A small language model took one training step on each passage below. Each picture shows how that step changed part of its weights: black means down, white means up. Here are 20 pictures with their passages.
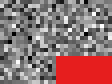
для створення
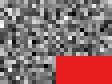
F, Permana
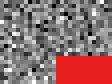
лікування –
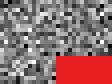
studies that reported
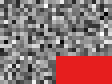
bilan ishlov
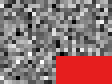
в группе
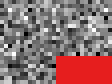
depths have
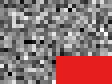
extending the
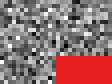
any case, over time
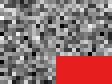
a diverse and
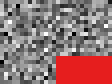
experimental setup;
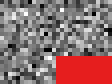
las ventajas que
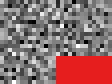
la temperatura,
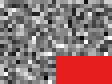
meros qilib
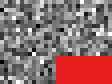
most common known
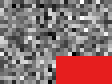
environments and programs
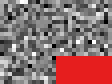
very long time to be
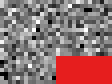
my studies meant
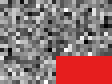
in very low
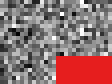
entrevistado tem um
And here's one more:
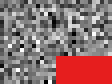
extract showed
